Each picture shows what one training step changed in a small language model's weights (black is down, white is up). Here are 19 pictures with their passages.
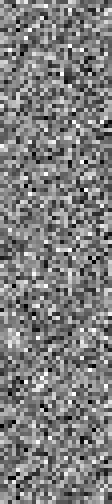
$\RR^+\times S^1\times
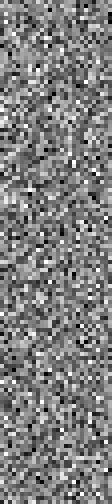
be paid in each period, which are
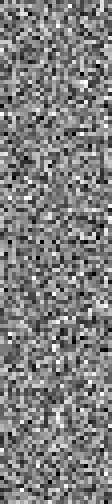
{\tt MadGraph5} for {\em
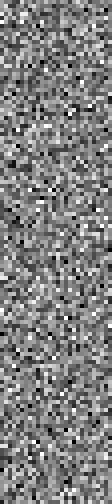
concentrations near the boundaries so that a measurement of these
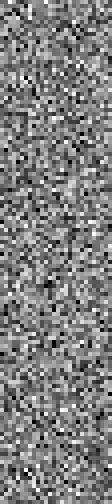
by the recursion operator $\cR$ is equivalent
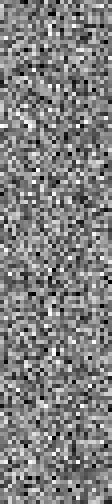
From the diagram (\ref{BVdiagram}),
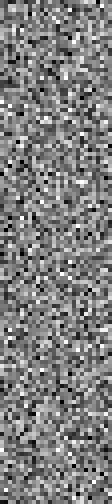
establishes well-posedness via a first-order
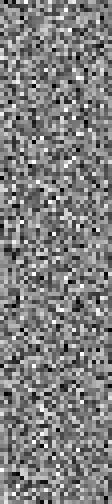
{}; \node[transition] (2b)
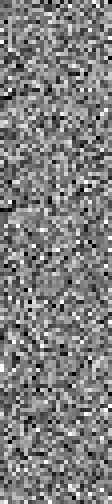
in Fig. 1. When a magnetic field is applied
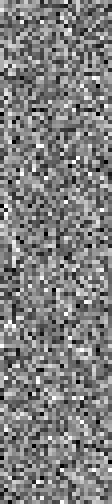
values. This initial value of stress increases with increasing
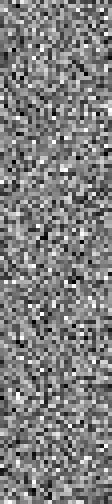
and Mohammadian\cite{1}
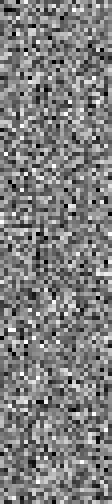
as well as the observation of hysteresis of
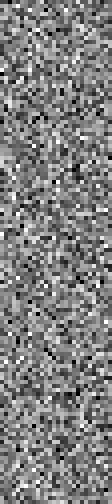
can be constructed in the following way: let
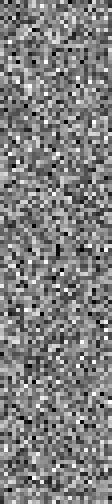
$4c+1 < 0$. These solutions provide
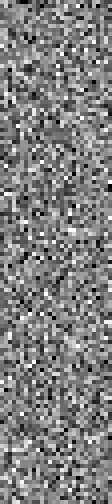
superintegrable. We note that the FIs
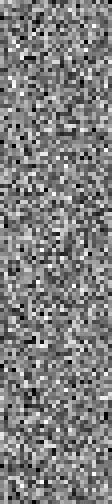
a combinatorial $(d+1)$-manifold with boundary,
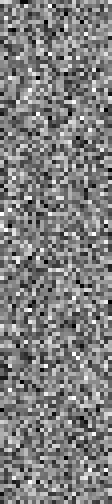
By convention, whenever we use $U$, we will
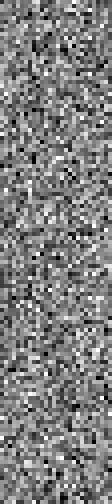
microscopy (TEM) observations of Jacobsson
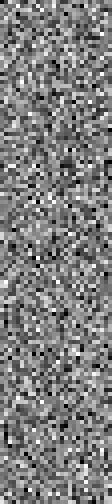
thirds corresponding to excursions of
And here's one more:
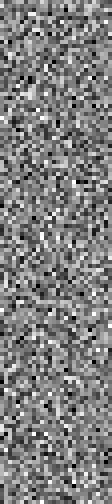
surface time series. Then, the dependency over time
